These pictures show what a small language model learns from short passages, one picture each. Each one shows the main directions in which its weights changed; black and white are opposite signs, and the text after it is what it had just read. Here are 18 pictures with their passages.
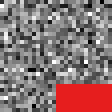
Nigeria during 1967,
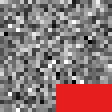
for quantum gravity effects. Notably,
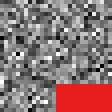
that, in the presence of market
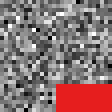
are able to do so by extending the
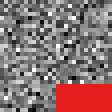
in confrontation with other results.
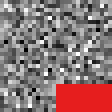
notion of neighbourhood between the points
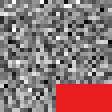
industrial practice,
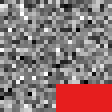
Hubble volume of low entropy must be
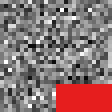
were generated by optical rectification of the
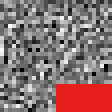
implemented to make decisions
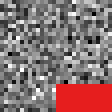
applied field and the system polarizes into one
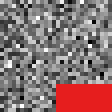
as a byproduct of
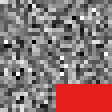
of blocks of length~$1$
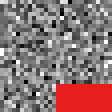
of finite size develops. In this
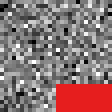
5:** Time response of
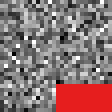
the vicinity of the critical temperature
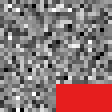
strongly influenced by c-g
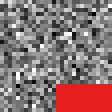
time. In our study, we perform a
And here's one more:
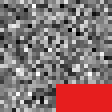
precursor disappears as the
